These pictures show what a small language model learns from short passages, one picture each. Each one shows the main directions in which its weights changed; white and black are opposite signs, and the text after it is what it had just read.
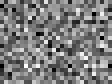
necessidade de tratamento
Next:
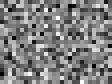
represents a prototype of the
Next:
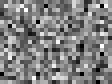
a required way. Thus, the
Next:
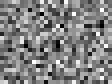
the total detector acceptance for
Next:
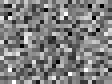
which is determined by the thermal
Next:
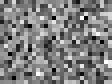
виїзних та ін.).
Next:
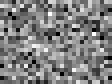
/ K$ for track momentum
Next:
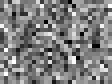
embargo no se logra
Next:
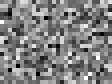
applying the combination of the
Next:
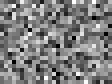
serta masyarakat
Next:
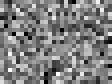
acting Vice- rector for
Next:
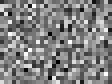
\begin{equation} B_z
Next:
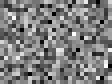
TrustMAS will be designed
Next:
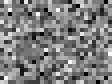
**Gentrificação no
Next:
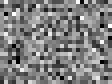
that, within the Berry phase
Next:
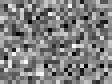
material in view of the large
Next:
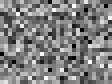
distances from laminar for
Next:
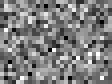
закладену в
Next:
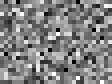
J Mater Civil
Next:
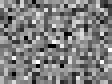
exogenous shock that
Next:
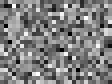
it is a plasma). As
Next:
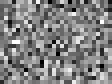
with Comptonization models. We
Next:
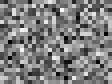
tanto, si seguimos
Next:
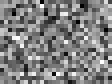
is called relevant with respect to
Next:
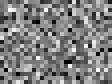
{title} {{Prospects
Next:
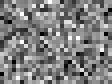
neuroimagem funcional e
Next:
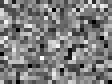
observed. Operating the quantum
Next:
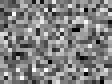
comptables et partant une
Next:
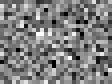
was shown that LSO:Ce
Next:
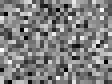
orqali yetkazilgan
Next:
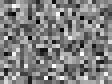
the 283s states predicted
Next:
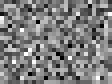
provided by the Alfred
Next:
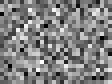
\, . \] The lemma
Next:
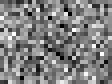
without fine-tuning,
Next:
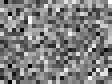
questions like "Why
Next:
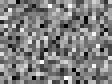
з батьками
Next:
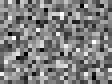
\hfill} \vskip
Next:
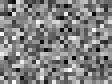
B \cite{goya}
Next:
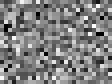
the most urgent task and
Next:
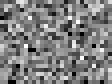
від плато із
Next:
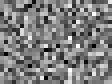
would be massless if not for the
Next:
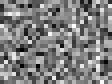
el amor político
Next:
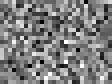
to be set to corresponding noise level
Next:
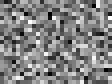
influência uruguaia na
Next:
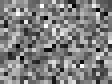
uslublariga ham
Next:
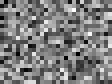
ousado Projeto
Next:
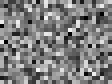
models, all the flux in the
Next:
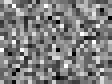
show how close to optimal the proposed
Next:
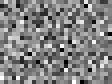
to the decrease of the current density
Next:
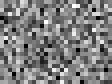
for the frequency of mid-IR
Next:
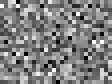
the IR exponents of the
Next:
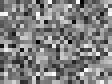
shaharga qochib
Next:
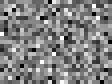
adabiyotlar: 1.
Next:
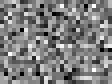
temperature, oxygen
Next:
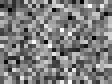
tributary (right
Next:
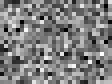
Startup, Agile,
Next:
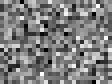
egasi, erkin va
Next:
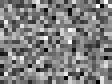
for prior knowledge or
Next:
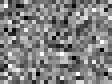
Simpatía 50
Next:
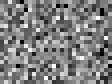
the LOS probability evaluated according
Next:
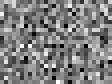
would show a large correlation with the
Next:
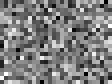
*The Quarterly journal
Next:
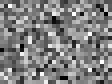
y editoriales a partir
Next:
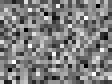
statistical uncertainties.}
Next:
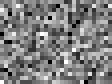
principal apresentar a
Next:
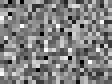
part of the Hilbert space of
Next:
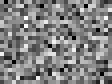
equal to 720 MeV. The
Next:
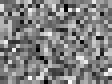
1. \end{equation} As
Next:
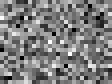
України від
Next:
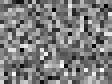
keeping in mind its
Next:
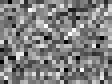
$m$, times a rational function
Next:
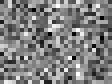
with biblical roots,
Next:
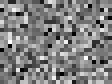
sphere and takes into account the
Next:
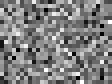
the curvature of the sphere
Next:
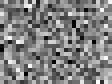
also indicated. We tried to
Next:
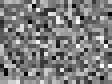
allowed and the absence of
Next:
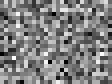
reverse-engineer how
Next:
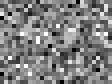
moderna capitalista,
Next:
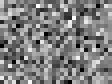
платежах в
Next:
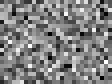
targets, showing that
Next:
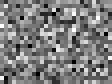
membrane. The origin
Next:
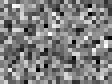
de desenvolvimento de
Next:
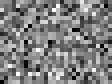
are flavor-changing
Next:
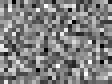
research field full of challenges
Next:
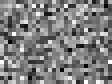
order, this is the main effect of
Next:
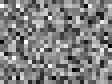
to the null component or to the
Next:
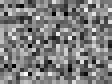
their Figure~1 suggest
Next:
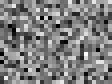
as a socio-psychological
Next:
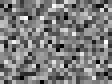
uning lug'at
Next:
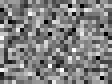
empleo, que en su
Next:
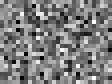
a day followed by an
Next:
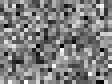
ideële klimaat
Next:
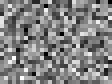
in a doped asymmetric quantum
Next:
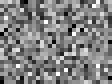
VIII Съезда
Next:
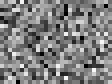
los autores clásicos, que
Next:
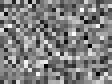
with the time it takes to
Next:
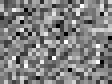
in MACHOs? In
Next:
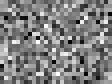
go'sht (tirik
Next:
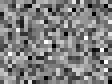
should be resolved with respect to
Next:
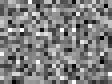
(see Table III). Except
